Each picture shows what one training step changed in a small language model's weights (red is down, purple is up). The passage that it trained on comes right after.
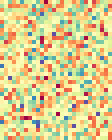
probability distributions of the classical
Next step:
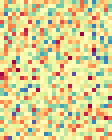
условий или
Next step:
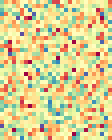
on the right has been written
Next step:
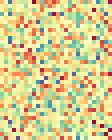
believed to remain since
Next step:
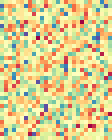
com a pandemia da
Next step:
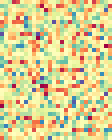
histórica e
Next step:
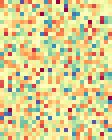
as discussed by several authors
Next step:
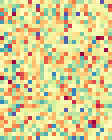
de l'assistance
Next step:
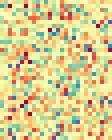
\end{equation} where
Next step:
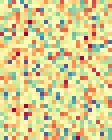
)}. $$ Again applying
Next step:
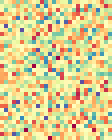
exists $\varepsilon>0$
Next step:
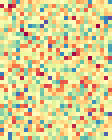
piante cereali
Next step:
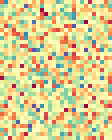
A reduced alternating diagram
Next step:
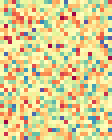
of structurally chiral
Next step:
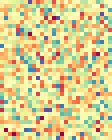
tensor $R$ is parallel
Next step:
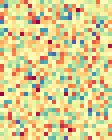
- \int \left(
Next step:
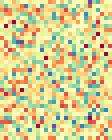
Nambu bracket for the
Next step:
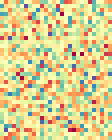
= 1$$ So we have
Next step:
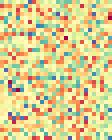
per channel. A spectrum derived
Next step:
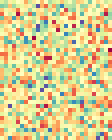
choices of $\bold
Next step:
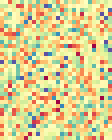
dataset is illustrated in Figure
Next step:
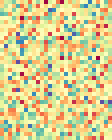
circunscrita a
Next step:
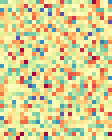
Quadro 1:
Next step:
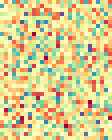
R$, to denote homogeneous
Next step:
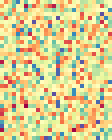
$F$ is, the
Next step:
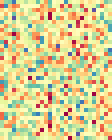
two limiting values of
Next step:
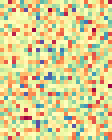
it commutes with the
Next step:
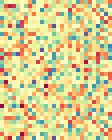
bounce to a
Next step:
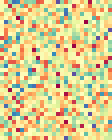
and S. A.
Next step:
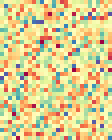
for the harmonic oscillator
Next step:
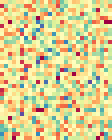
$\boldsymbol{\Sigma}$ are
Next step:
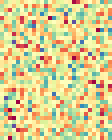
importancia de la
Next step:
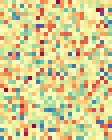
is often an efficient way to
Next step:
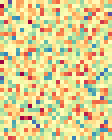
computing the standard Coulomb eigenvalues on
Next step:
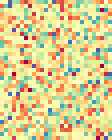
\leq \log_2
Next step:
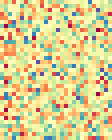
is less than $\pi$.
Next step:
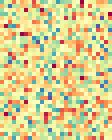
adds producers to the
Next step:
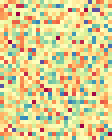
of applications: Polynomial
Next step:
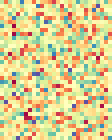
the convergence properties even when many
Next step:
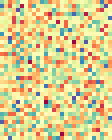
$g/\Delta \varepsilon
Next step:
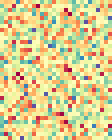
D., Amato,
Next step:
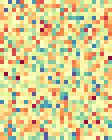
orbits. In this regime,
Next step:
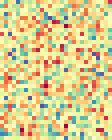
em oncologia
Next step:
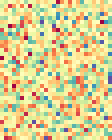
be the unitary group related
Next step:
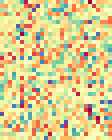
case (i) when
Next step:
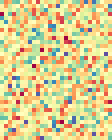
model. B, C -
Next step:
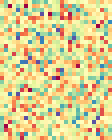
\end{enumerate} In
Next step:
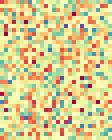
if $v$ and
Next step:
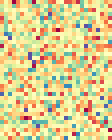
error generated by the presence of
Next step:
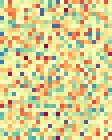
devient fondamental
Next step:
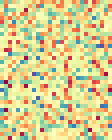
точки зрения
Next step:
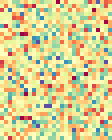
thus the distance to the system
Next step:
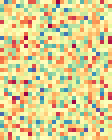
We make some of the following
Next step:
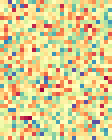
and the turbulent regime.
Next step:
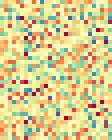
Theorem 4 in terms of equations
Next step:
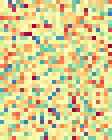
and analyzed the data.
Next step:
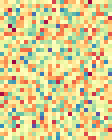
scanning potential and
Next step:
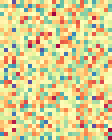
la definici\'on
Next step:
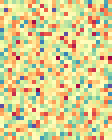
casos apontados como
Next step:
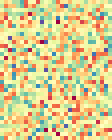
guide for designing and
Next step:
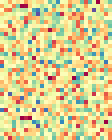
apply the algorithm to the
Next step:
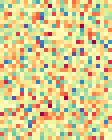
frequência de pontos
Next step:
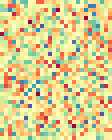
categoria se expandiu
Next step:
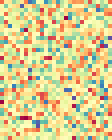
firstly with the variation of
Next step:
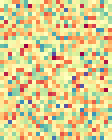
over the semigroup $S =
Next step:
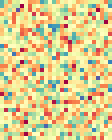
k \le K)$ and
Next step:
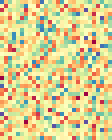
и без того
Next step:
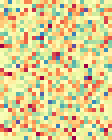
цій роботі
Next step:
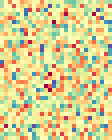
nitrogen for light
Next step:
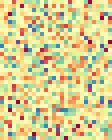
berhubungan dengan
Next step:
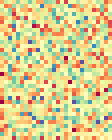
focus of study. The numbers
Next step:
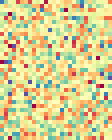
intangibles como
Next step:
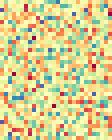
results for each of our five
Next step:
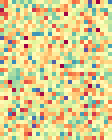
patterns in STS experiments
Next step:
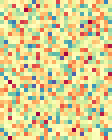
Condie A,
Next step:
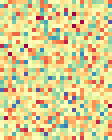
segurança e saúde
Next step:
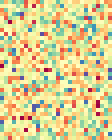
of the likelihood for
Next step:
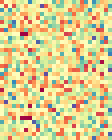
of the ground and first
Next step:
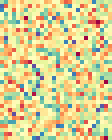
$\mathfrak{m}$, the
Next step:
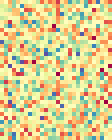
of the study is to investigate
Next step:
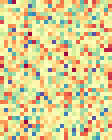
Ilmu Tasawuf
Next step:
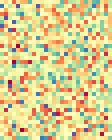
the false positive rate.
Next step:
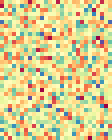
vertices provide an explicit solution of
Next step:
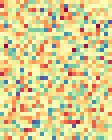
\ We consider the set
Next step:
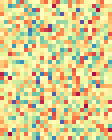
Development Center,
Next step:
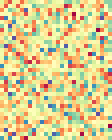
split into two equal sectors
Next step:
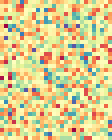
populations, respectively. Error
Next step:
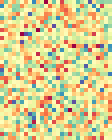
Extra volume ICM I
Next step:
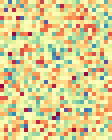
the temperature profile. We shall
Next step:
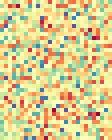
Pedagogik jarayonda
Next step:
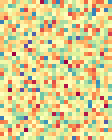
которое может
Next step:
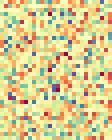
d'avoir des
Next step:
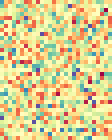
of geometric quantities such as the
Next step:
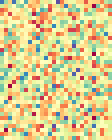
разрыв - это
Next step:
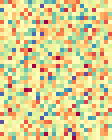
comparison of the results of
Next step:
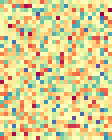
and $F$ are the
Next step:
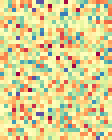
\rangle \sim 3
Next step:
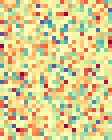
y sus tendencias de
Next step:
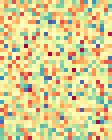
containing $0$ in its
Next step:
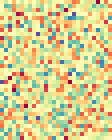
a one to one correspondence
